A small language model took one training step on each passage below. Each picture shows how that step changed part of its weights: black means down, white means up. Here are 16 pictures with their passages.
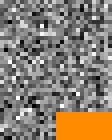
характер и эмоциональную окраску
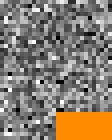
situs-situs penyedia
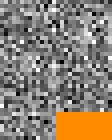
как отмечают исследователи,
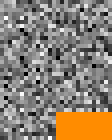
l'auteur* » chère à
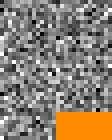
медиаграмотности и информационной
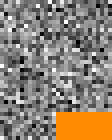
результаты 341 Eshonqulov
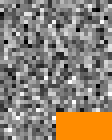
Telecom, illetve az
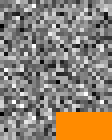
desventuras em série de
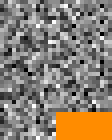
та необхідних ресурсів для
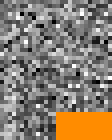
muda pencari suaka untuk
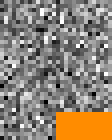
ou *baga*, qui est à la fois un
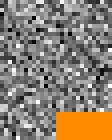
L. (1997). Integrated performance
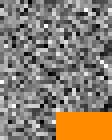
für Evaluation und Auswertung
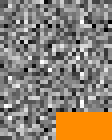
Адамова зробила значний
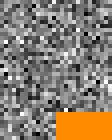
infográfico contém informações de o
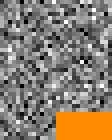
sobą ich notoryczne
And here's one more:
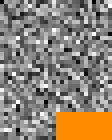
das primeiras pacientes a
